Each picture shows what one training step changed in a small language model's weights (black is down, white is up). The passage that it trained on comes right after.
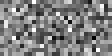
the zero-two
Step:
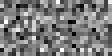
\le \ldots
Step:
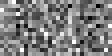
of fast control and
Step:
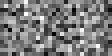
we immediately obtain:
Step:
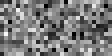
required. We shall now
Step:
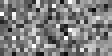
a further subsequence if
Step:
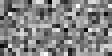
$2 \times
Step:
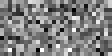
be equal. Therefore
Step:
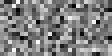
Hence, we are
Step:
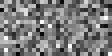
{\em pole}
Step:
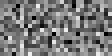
analysis of the phase diagram
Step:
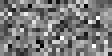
$Z$ is
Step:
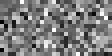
translated subgroups of
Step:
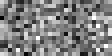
\vline & 0
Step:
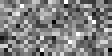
$$ for all integer numbers
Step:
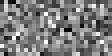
partial summation and the
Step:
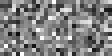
2 \varepsilon$ we
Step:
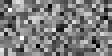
that if $t$
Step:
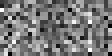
to see that every finitely
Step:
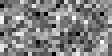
following Lemma will be
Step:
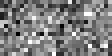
C =U$ for
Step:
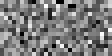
the approach of an open
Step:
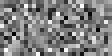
diagonal with non-negative
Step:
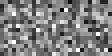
all } u\in
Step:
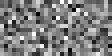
verified by numerical
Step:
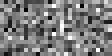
We note that their standard
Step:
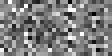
within the forward
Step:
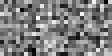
in $P$ is
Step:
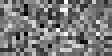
Many polynomials in
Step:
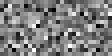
4, we first state
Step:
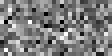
quality of solutions provided
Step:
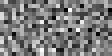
standard fragmentation
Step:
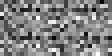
is a finitely generated
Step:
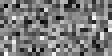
in their paper, has
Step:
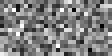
(counter-example still
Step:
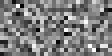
three we obtain that for
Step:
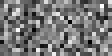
the dual notion of
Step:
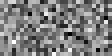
that all the integers are
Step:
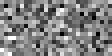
we use in the last
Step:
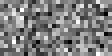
help of the
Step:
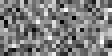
an educational
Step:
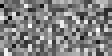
permutation of its
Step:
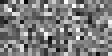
of supermatrix algebras over
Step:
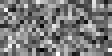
eight points for all
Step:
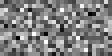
ordinary fractional
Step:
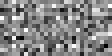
As immediate applications, it
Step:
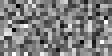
and dispersion
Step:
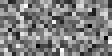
Institute of
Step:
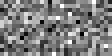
\noindent Vertices
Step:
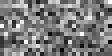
semidefinite. The
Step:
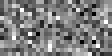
\, \partial_x
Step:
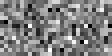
same line as the proof
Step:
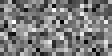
with interior points.
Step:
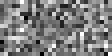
for any set of points
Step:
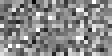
(n \geq
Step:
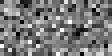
chain rule and
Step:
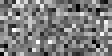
Then $X$
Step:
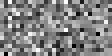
bifurcation for
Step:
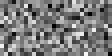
sufficiently small independently
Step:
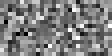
are satisfied? The first
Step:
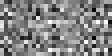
is given as the
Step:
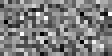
modulus of continuity
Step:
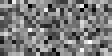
presented. Next,
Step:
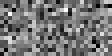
$M$ around
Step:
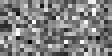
when $r\geq
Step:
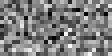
of Figure 1, we
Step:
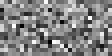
the blowup of
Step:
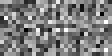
a city in the
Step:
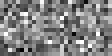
\par For graphs
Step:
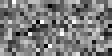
itself. The
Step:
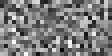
typically described by its
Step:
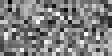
the differential: Let
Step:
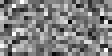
It follows that all the
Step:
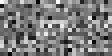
each subdomain in
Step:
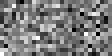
RK coefficients by using
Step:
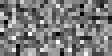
commutativity constraints
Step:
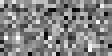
end, when we want
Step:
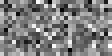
$\lambda \neq
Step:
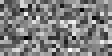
is homology trivial in
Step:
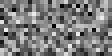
to be to find sufficient
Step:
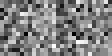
\Spec K
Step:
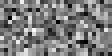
irreducible component of degree
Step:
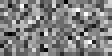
for countable Markov
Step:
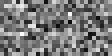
complex valued continuous functions
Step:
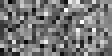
lower semilattice if
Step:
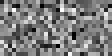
the low-dimensional
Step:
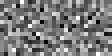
result on the existence of
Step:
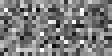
is), it may either
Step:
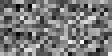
author would like to
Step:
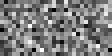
such that ${\cal
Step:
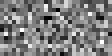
not the direct sum of
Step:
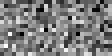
in the fracture
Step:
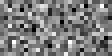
plays a main
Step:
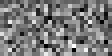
see that the two
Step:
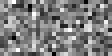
and the time to do
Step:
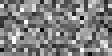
without ends link
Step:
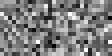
the exact value of the
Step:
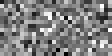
the subgroups of
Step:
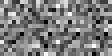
get all the possible
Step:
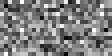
$n$ be a
